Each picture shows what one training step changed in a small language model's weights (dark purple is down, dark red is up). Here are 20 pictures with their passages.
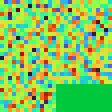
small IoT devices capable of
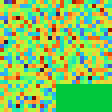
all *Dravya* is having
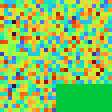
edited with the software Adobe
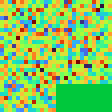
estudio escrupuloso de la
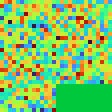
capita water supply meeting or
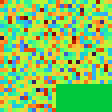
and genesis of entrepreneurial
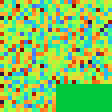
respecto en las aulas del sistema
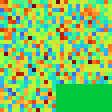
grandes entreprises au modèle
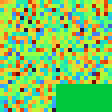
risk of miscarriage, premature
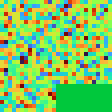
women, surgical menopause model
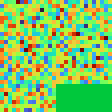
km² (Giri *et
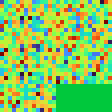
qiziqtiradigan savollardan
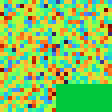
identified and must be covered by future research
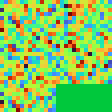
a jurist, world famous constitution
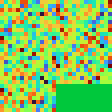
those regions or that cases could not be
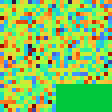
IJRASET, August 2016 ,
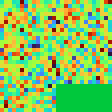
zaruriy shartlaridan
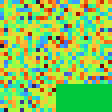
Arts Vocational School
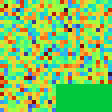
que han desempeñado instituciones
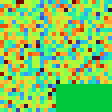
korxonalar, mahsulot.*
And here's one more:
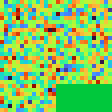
maintenance interventions are challenging due to limited
